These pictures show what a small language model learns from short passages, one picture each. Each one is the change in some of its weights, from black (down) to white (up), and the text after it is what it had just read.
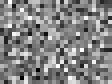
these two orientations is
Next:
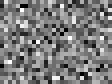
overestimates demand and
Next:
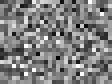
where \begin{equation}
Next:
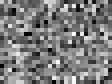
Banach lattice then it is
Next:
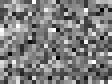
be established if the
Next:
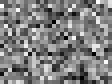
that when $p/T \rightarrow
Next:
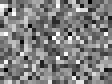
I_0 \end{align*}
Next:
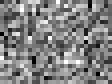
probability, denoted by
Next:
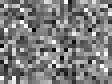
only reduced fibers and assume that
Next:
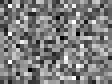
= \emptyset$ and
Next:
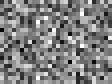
{\em includes} the
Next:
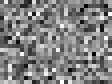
for natural convection case. \\
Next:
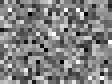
sample sizes. The results
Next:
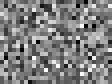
Then we have \begin{equation}
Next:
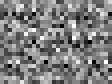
and only if the universal
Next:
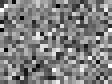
the embedding tensor
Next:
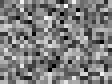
variety $\V$ of finite
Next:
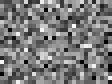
suffices to ensure
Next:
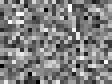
with $G$ the Galois
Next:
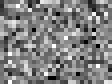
represented by any infinite sequence that
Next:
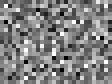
is stably equivalent to
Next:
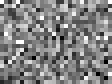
Section \ref{sec:6}
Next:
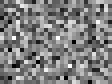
it may be extended to other
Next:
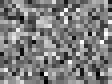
in the above realization of
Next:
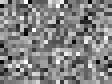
when nonzero signals
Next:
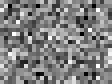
everything in this field,
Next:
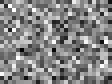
RvdH and TB is
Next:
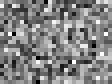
term for $i\neq j$
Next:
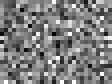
called an $f$-{\it closed
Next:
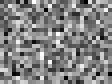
since the ideals are
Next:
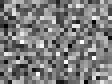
\ref{Main results.}.
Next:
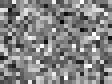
mathematics gives rise
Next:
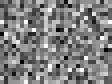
(\ref{C}) respectively.
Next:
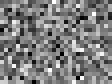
the dynamics may be
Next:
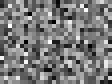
differential operator on a closed manifold
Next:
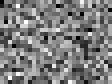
computationally more demanding
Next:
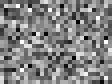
bounded values of $b$ and
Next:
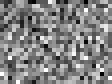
In this paper, we consider the
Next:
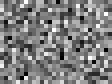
the domination number
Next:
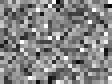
$p$. **Proposition
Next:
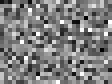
The choice of $h$ and
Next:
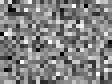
positive integers $\{n_1,
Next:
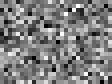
generate enough powers of
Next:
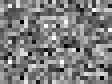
a $\mathbb{K}$-homomorphism
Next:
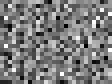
\draw (5ex,
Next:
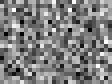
of the KdV equation in section
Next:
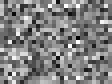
then $u$ is rationally
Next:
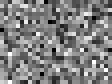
mass of the Sun is
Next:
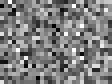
manifold $M$ is said
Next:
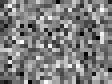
\cite{DH}, by
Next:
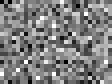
for the thresholding
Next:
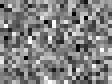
Also as in Lemma 2.1
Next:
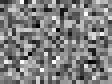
sequence $1\to K\to
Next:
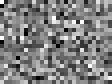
is nonnegative on
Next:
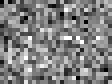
structure but also by a bilinear
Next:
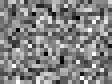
begin with discussions of
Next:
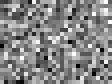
if $x=1$. Thus we
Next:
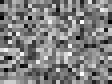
for any $N$ when there is
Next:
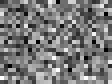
reverse implication just says
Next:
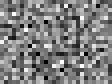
\ee \end{itemize}
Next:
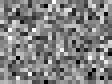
the cardinality of the
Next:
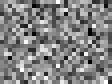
to Naor, see
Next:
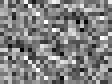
a non-zero constant since
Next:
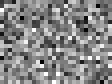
by discrete embeddings
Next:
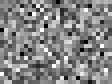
ordering problem} can be
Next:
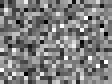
the shape functions of the local
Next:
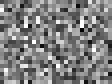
$$ \begin{aligned}
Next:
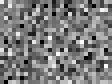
mean field type. In this
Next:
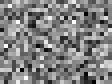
$G$ is the restriction of
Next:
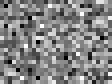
to the measure $\mu$ are more
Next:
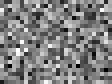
\N$ and $a$ is
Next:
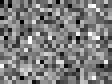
These equations can be easily
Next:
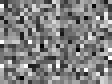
S, l\notin S}}
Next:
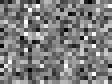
We do not present results from this
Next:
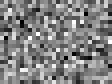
This is in sharp contrast
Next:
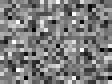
is a linear isometric
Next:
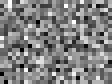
C}^n$, then we can
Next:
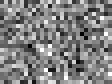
far, as to when this condition
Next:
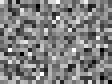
longer isolated.
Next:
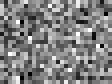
category, the morphism
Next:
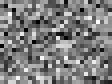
will have an enjoyable
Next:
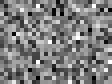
tells us that for some
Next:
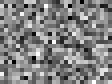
infinite set of simple poles at
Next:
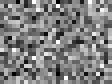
the LCS ideal (see
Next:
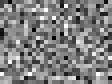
a function $\s$ representing
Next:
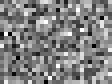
to the degree of the root,
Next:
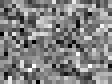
in the discretization
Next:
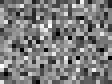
admits minimizers in
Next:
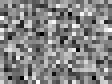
two T-junctions
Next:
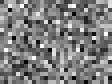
more favorable choice of
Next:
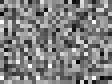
subsets of $\Hh $.
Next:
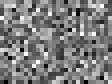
we can take another similar
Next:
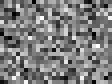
linear operator}\; : \Vert
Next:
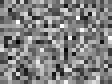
one of powerful methods
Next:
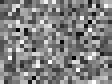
with quality above $
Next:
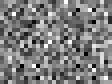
\tnnH{} complex
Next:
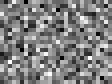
\begin{proof} From
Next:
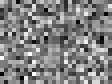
des vecteurs non
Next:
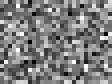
K$; then $\Omega $ is a
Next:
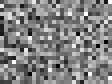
symmetric and calculate their
